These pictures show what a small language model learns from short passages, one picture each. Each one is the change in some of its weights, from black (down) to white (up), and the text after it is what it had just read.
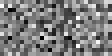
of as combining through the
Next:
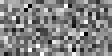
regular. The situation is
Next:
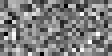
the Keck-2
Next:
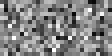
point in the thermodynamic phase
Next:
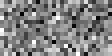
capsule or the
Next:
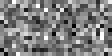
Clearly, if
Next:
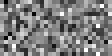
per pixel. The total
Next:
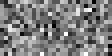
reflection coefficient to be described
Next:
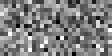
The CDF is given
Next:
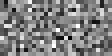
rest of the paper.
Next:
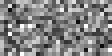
than the reverse
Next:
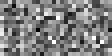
phase and suggest a neutron
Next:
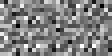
combines MHD and
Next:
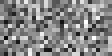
suggest that the slope
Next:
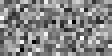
magnet assembly at room
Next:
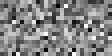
states on the length
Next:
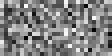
art, it is
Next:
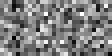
with nonzero applied field
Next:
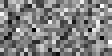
a higher population of
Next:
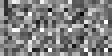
attention to a fact that
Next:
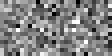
it it useful to model
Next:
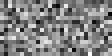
by its effect on the
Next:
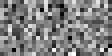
methods choose to divide
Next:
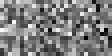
40 with systems sizes
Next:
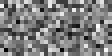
for three identical spinless
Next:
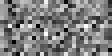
hot paths than the much
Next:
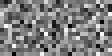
gauge invariance of the associated
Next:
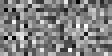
process. In the study
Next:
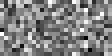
for this purpose was
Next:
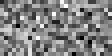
Example of the regions
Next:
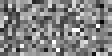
in the initial phase of
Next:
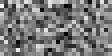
for ferromagnetic metals
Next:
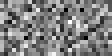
the FRS, and
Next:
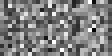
by means of classical
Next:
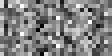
collaboration, and as
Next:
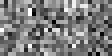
metastability and
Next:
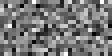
Hamiltonian boundary term}
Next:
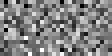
J. Wu
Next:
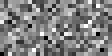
the number of compute
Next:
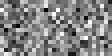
equally probable channels of
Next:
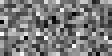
Bose liquid, and
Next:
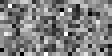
be dramatically reduced when
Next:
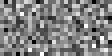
respectively. The analysis above
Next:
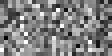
of the collaborative
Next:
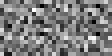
\eea where the
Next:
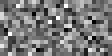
dash pattern = on
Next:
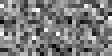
i \Delta t
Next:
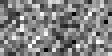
of the absorbing gas
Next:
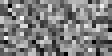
around the diagonals
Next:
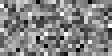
as $\alpha$
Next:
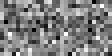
will be denoted by
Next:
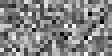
Due to the time
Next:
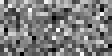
so does defect prediction
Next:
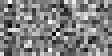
to correct them are
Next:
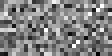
$s$ and
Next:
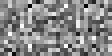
figure is the linear dependence
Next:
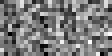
in February
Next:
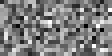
numerical schemes proposed the particle
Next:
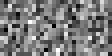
symmetric structure in an
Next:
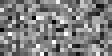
framework of conditional generative
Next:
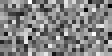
None of the
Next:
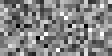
The approximate $x$
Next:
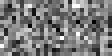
surface wettability on
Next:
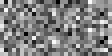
\\ and \\ The Laboratory
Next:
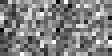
not make use of these
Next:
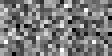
The charged scalar field does
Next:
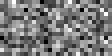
case, the empirical network
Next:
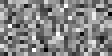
spectral quantities pick out
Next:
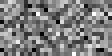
\bea E^m
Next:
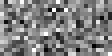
their winding number.
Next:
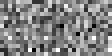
in the region where the
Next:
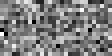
where the dark energy representative
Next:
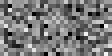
hypothetical sequences of
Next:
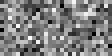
to the form: \[
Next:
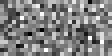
of the flux histogram
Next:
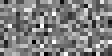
system's reduced density
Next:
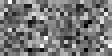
IT can support this
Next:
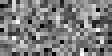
through many-body
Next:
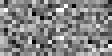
adapter dimensions initially
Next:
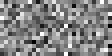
and mixing index 0
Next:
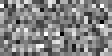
for a given flux
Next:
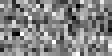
symmetric with respect to the
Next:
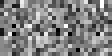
conductivity is linearly dependent on
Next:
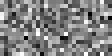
neutron scattering, which measures
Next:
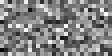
contribution, which peaks at
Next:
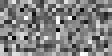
each considered prior.
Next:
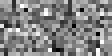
are similar in that they
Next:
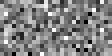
thickness $T_e
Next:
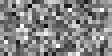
is peaked at around
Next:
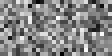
and the curve is plotted
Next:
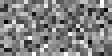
Below 3.1
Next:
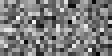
numbers and symbols refer to
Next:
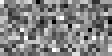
section with the spin
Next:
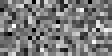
(stars). The
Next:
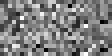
of various combinations of drop
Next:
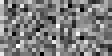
tasks and participated in
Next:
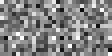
X. Tang,
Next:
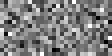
the jammed configuration
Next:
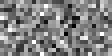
averaged over the 20 lowest
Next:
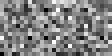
Numerous studies of
